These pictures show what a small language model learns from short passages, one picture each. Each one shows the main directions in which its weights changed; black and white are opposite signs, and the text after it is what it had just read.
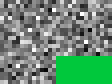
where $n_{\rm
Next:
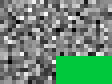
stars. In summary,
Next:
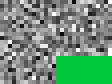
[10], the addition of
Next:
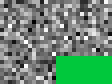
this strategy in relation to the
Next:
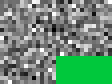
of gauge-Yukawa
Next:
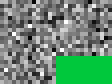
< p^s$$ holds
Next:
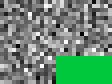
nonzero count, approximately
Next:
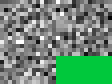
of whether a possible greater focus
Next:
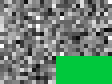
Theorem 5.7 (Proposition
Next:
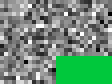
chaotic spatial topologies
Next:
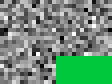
the movements of the motion
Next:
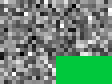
main objective of the study is
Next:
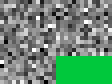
we use the values of these
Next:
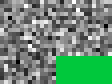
that if the number of
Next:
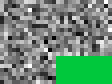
investors sell the shares
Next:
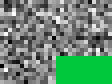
does not evaluate the system's
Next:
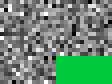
time evolution of the magnetic field
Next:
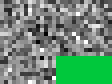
unions themselves are unable
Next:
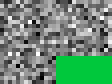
\times mn}$ and
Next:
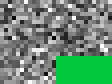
dans notre cadre
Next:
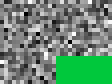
general form of the scalar
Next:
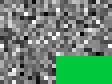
skyrmions with topological
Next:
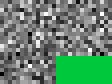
disk and orbital plane, the
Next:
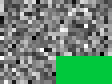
explains the basis of the
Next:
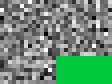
signal to a grating
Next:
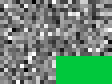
...exchange ideas and share
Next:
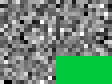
\er The following evolution equation
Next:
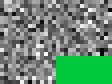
simply be imported into
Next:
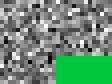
of all considered compositions
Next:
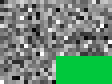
away from the river.
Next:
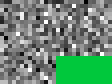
variation of the second part of
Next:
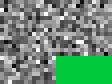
ratio of specific heats
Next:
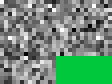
eight groups available a
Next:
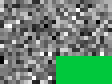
invalid. In this
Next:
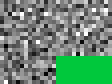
unknown input delay and decreases
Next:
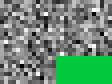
algebraic group of characters
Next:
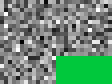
well known that many issues associated
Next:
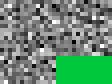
first, we randomly choose the
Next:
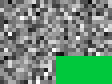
advancement; (2)
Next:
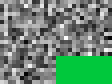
a set $s$ by
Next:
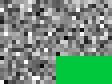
server and storage. If there
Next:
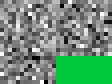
and interchange. Technical
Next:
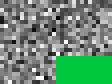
satisfying the constraints imposed by
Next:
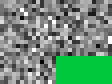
applying the previous results,
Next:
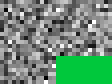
left branch of the solid
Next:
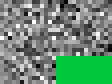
be different and a new
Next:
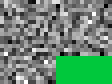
usually add some information about it
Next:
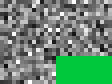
the integrability of the
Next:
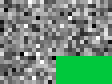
such discussions will be reflected
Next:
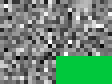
with ultraviolet dimension
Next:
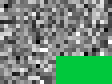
based methods, integrations are
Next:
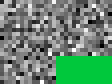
and fibreboard.
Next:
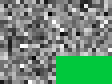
x \mapsto \langle
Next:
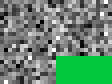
a translationally invariant
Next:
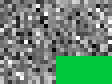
and to look cool,
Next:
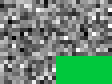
$k$th service
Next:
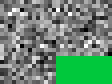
observed in the specimen with
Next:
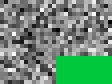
Multi-variate Analysis
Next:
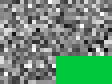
which is narrower and
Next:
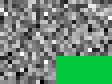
ability to deliver the
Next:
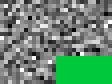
is overlaid on the
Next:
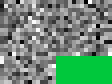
\smallskip In this paper we
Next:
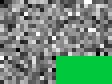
are actually attained.
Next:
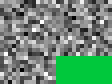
The new propose techniques in this
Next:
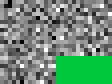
above, we have run another
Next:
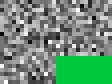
\en for a family
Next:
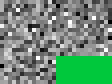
PU Public X
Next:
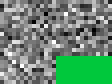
Du, F.
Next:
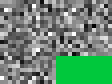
comments of the bug;
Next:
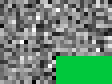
proposed to detect uveal
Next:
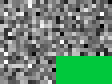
open and popular platform such as
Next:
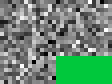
verbs (for example,
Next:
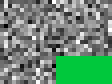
the SEA-EU
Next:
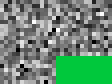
demonstrated that for a narrow
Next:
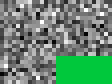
parts of spine and whole
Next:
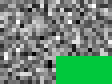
for a small enough constant
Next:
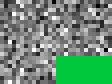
componentwise epimorphisms
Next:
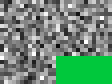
discussed. The advantages of
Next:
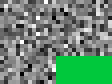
simulations to analyze and predict system
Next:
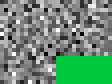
for the behavior of the distribution
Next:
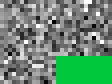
can also be generalized and applied
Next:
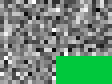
include additional terms of arbitrary high
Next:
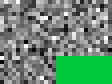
In addition to the assumption
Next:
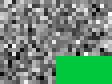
and the slow light effect is
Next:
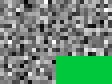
Richardson approximation
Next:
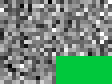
copper or aluminum
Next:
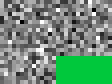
beneficial to embed the
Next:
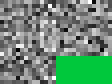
patients aged over 40
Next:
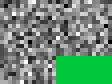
are several approaches concerning
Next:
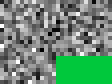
implemented. The success of
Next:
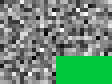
$h^*$ as above we
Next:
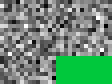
is clear that the generational
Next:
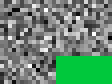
in the resonator;
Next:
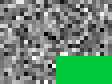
module. Doing best to
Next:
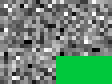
G$-bundle maps
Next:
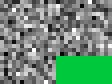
is a level set of the
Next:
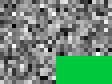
formulation (2), k represents
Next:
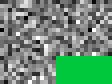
The fundamental group of every connected
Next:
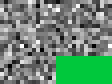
development of a novel drug
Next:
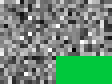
from Yin et al.
